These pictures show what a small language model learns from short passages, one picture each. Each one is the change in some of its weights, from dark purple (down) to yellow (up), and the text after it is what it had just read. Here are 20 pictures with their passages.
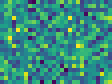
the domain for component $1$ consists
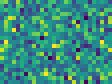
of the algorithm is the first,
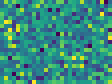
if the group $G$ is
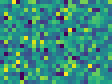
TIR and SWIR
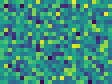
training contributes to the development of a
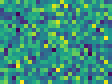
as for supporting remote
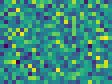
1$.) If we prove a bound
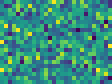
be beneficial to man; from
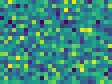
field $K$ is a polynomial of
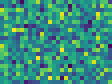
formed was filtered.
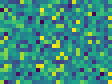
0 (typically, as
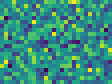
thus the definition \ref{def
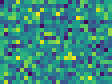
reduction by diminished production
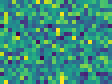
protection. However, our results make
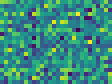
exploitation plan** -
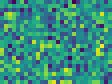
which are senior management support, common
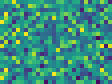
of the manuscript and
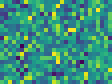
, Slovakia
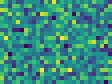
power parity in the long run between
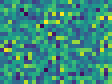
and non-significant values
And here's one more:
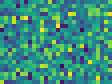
electromagnetism from
